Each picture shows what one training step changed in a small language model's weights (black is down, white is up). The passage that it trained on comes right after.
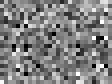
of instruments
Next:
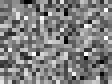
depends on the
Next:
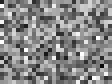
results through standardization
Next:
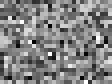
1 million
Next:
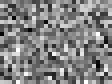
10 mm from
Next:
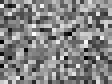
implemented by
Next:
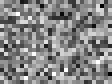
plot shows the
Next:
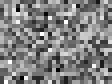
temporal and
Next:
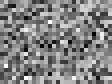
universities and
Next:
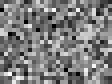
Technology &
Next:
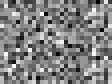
violation which
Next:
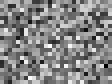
resolution which
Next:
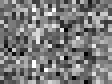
were achieved:
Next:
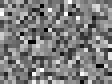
metric (Table
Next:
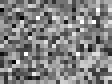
faculties like
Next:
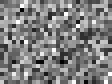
in guiding
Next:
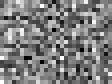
affects the
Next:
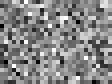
in touch with
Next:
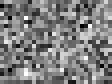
extension their
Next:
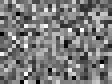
those with negative
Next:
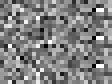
Rasch measure
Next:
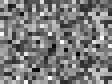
the unique
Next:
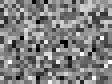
under investigation can
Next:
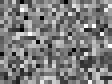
and stayed
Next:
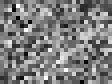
mechanical and
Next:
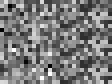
the DSS
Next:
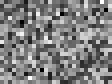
this paper:
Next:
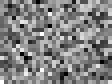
To support the
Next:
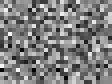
response to several
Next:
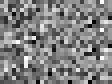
and focus of
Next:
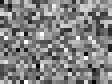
across every
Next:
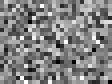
learning support centre
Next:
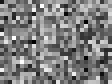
studies based on this
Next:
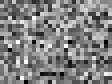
6 out of
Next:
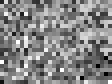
for a set of
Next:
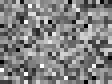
whereas their use
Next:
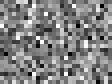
removed by
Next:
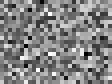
demand -
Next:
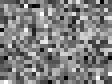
fact, she
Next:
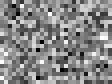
This application was
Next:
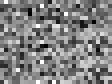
required power to
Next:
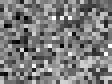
disorders through
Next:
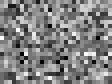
The structural
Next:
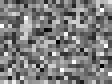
c_i is
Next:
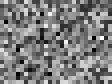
are globally
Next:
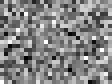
in ensuring the
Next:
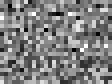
the game,
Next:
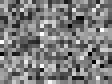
and researchers could
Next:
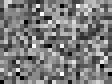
damage growth
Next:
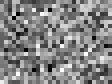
Figure 2.
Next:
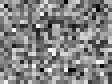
maize was also
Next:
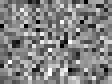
spite of
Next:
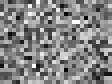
the publication of
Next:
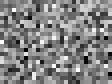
but some species
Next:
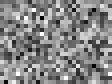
knowledge of strategies
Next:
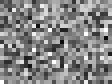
because the study
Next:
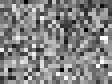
contains most of
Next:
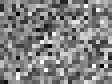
global health
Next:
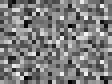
served as
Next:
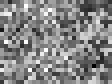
for example, when
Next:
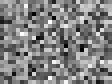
prediction of
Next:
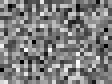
the cyst was
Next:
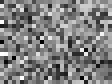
students is combined
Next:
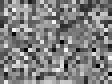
used in foreign
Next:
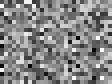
presented in this paper
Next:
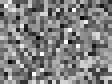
metformin in
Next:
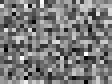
be involved more
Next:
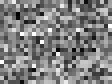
readership of
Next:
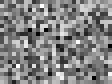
part by two large
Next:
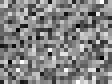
wall function,
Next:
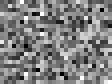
society by
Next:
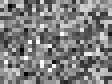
the project:
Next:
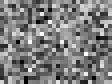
power devices
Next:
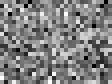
on potassium
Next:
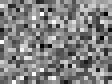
During signal
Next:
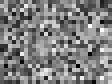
and in 8
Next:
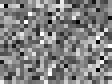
there are similarities
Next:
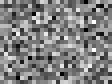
has resulted
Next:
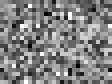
or original
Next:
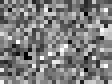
to test the
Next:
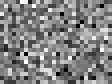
of sons between
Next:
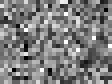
of the median
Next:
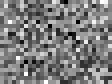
the simple
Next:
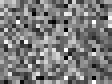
for oil production
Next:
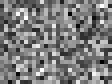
at a temperature
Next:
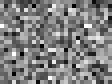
quantum field
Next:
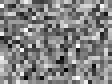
domestic material
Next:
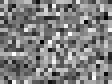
insect are
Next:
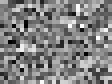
a tensioned
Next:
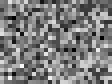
infections are
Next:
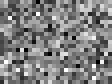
- Cement
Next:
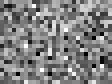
into separate
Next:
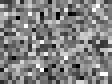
carried out
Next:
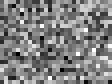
a third
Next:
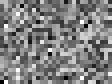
base a is
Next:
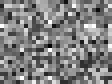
stop condition
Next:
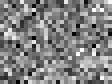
of kin;
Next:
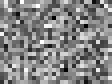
seen in
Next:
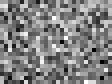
In addition,
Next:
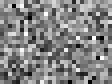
and Regression
